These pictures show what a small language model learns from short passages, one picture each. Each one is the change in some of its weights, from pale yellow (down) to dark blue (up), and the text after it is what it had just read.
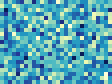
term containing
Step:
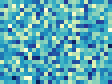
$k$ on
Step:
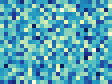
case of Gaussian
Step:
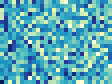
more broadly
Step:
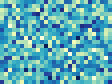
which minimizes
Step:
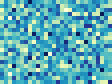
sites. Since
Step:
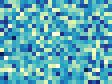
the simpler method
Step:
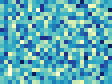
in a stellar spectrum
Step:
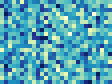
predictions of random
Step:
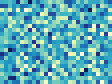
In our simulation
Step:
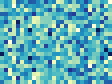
bound states without coupling
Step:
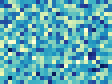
the first time.
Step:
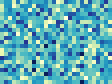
are additional relations
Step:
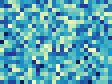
the solution of the
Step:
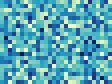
on the average of
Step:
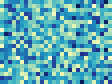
given to each cluster
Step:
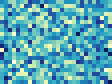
this axis, the
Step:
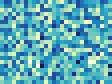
that in the
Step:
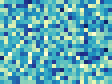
and $ B$
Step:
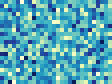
magnitudes of
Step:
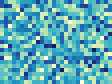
the Block
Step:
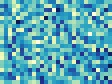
two orbits.
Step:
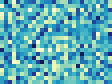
would be greatly
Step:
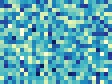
the origin of this
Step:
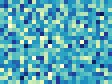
This allows our results
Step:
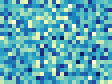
map which to each
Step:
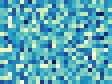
This approach was
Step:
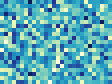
average density under
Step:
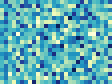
not necessary in context
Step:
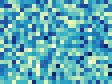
the samples in the
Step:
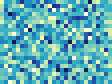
averaged values.
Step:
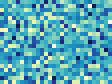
rate equals that
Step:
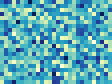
type equation similar to
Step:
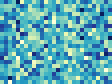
years in the
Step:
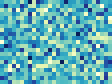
We therefore discount
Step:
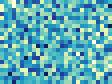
obtains large
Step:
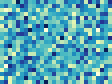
RMSE and
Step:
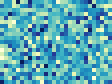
electrically charged
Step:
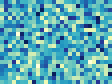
of the sources in
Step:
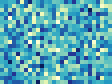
Only one of
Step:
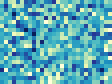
vanishing scalar
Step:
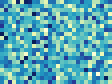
bit information
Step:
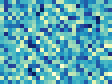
of the field
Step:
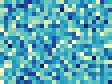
and longitude,
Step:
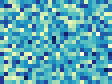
the FPUT
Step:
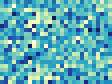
baryons and
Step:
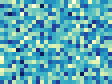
parameters such as
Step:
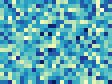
is situated between
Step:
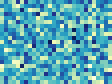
emits a photon
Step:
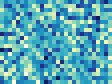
to the finite size
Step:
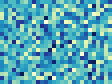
requires high spectral resolution
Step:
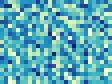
the galactic and
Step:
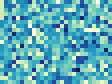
as indicated by
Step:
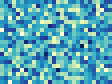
is the equivalent
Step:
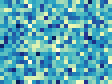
on topological
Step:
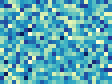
the FP and
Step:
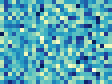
of multilevel
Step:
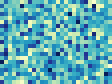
diffuse layer
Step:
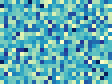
including GOSAT
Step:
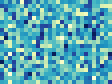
20. The factor
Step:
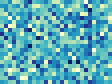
respectively. The
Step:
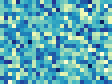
search to the
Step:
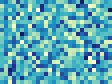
in the gas phase
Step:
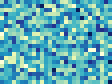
necessary to obtain
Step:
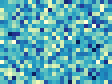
we would like to
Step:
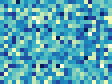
ZZ interaction
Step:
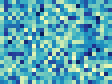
of Ref.
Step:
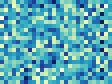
special points on
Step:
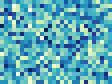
lines blend with
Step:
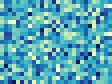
properties of the
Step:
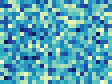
the limitations of
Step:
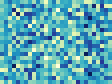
pulses with
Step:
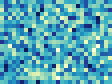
of topological nature
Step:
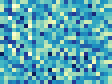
lines are fits
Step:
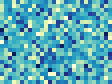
are extracted from
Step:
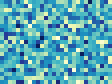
on top of the
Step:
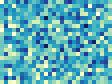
embeddings are
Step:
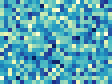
with decreasing
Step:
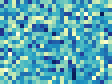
training the same
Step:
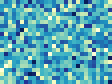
plasma wave generation,
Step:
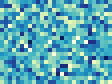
the dark blue to
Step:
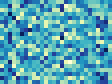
one hand and the
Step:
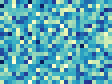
steps for the consistent
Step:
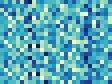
The degree of
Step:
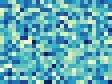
a segment
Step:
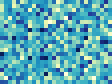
are three measurements of
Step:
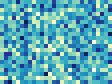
points lead to
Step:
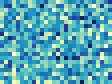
for QSOs
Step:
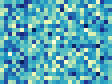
and no longer
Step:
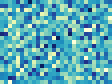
In the last two
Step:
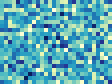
*Department of
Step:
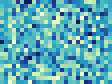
Optics and
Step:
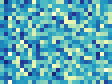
also at the
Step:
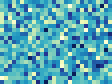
will only be applied
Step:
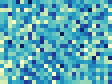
In particular,
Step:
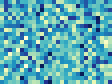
of the amplitude of
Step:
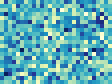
sections we therefore
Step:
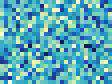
with the GEM
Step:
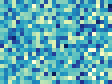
be generalized to
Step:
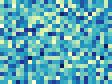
unit cell and
